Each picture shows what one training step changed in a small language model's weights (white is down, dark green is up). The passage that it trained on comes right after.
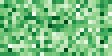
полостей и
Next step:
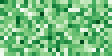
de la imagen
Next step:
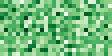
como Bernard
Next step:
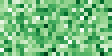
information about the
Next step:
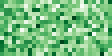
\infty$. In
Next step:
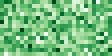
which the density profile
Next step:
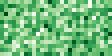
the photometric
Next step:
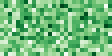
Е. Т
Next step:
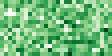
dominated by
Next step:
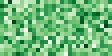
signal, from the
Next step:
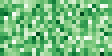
In order to solve
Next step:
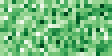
of Sciences\\
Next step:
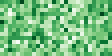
results in Fig.\
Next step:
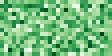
mazmun bilan
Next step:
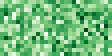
In this regard,
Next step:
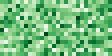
and scoring
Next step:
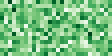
profile. It
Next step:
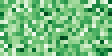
differential cross
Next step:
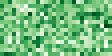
while significant,
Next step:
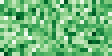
present and discuss our
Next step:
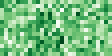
deveria ser
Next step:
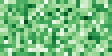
1). Figura
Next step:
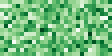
functions for the analysis
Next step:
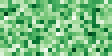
The proposed
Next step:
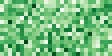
sin la vida
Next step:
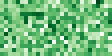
second, applications
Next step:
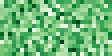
Labels |
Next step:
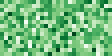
answer is
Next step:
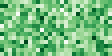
diferencia de la
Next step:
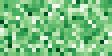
\ has also been
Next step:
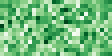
областей D
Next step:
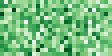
higher electric
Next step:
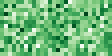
able evade the
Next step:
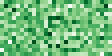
і тому
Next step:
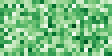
outros em um
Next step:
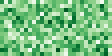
its members.
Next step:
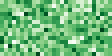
only be observed when
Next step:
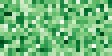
Institute of
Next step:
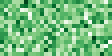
venues other than
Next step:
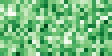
motivated by these
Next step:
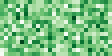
de construire
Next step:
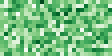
wide range of
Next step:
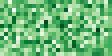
no Romans
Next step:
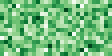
os estados que
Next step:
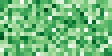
uma nuance é
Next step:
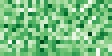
to the rotation
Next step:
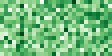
context in which,
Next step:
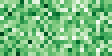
role of the
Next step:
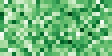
first particular integral
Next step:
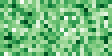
tahlili va
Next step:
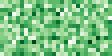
as in Fig.
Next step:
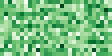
that the wave
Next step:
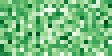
faces do além
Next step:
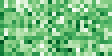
electric charge and
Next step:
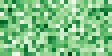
b$ } decay
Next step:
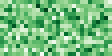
bead diameters
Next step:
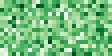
either for the
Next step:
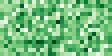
in time and,
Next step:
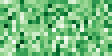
Formalism in
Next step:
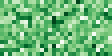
this paper we
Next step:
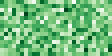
pristine, this
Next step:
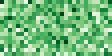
is improved
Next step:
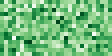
$X$ and
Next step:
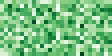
candidate for
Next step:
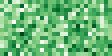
for amplitudes
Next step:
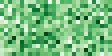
of lotteries
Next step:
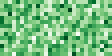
para além do
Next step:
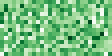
en el tipo
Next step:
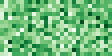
drag, as
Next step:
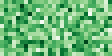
на умот,
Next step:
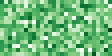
order has not been
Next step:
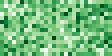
of 19 particles and
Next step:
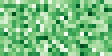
much recent
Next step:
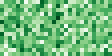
implications on the
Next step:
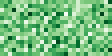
because the loop
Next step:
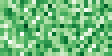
to the average
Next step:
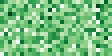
micro disk
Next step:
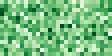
or dynamic models have
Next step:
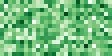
by the mode of
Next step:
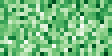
states whereby
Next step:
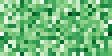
La falta
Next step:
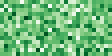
for scientific
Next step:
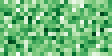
models the few
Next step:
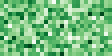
1 of Aldous
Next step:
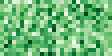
mais, não
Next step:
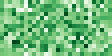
with the analytic
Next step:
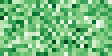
P}$ is the
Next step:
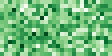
with the modulation of
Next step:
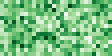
admitting more
